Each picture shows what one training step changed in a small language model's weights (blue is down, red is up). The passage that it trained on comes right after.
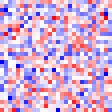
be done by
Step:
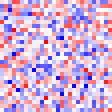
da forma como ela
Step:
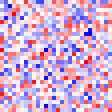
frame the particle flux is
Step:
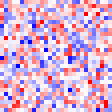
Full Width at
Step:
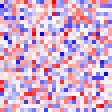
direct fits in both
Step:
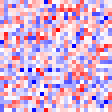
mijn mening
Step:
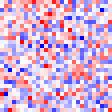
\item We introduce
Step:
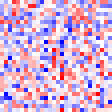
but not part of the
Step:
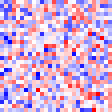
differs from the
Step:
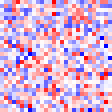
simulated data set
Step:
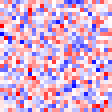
Numerical results show
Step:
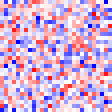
uning qalbi
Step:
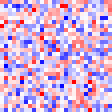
intervals when
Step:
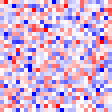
de Folclor
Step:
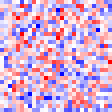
e Lovaas,
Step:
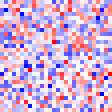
used to develop a
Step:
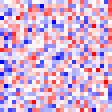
numbers from graph
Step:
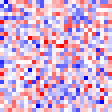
direction. This is associated
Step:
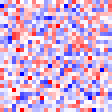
of a dominant component
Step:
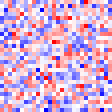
factor. Our study
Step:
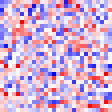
instalación de
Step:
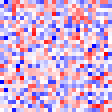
optimal one expects
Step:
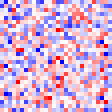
cycle and
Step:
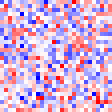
when a poling field
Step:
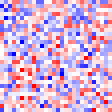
phase of matter occurs
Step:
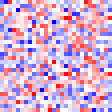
in Damjan
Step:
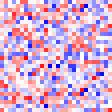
und das anregende
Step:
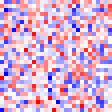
are likely able
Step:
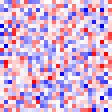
individuais dos
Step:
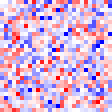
as conclus%
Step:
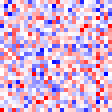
мис ва
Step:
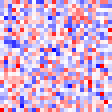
referred to as
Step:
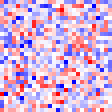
by caries on
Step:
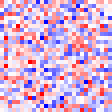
And while it is
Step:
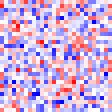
turdagi xom
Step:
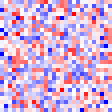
para aliviar
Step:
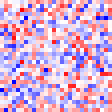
cross validation
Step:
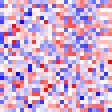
processo sistemático
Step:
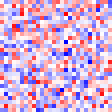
instabilities to
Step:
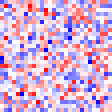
The samples were
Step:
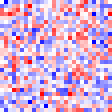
los hijos
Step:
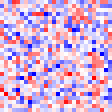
jahon va
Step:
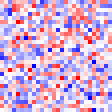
of qubit state,
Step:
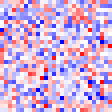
the information and protection
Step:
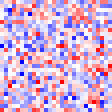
and to keep the
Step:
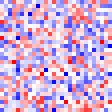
and Raman
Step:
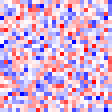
previous numbers represent the
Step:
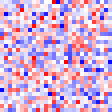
search for visible
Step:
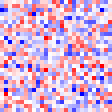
\bibinfo {author}
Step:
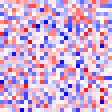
this expression into
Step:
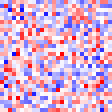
then $\rho$. A
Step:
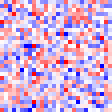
du besoin en
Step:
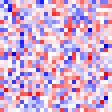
structure appears to
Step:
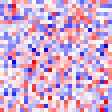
future research direction
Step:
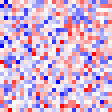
particles in the system.
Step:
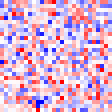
than 20 and which therefore
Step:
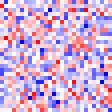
- Juita,
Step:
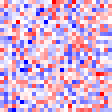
towards a more
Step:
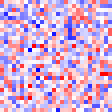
the first stage.
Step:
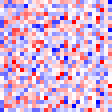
um desnível de
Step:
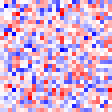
model can again be
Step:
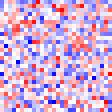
di cui la
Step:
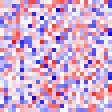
as $j\ra
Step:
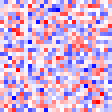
in het eerste
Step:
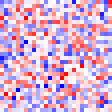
we demanded that
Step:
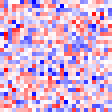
da Cunha
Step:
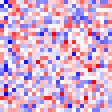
coefficients of the
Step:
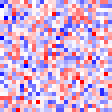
source reference, for
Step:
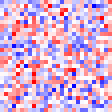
uso para fines
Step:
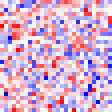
of the peaks at
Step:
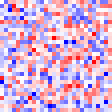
statistical state must
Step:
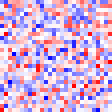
Также в
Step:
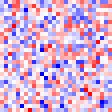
بر اساس
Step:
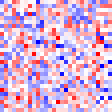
сделан на
